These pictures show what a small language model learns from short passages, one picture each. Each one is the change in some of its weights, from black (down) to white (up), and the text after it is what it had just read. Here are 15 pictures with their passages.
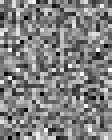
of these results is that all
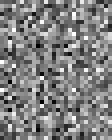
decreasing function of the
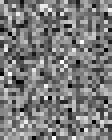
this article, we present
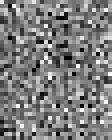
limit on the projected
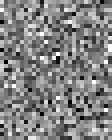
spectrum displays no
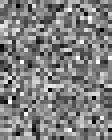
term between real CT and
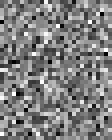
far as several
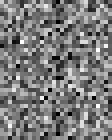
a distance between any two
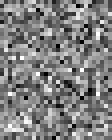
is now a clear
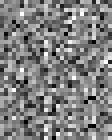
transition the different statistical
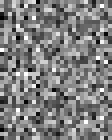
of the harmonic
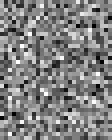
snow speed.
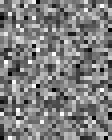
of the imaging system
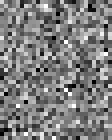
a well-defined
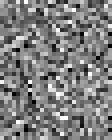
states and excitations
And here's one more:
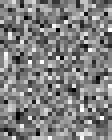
parameter $g$ using the
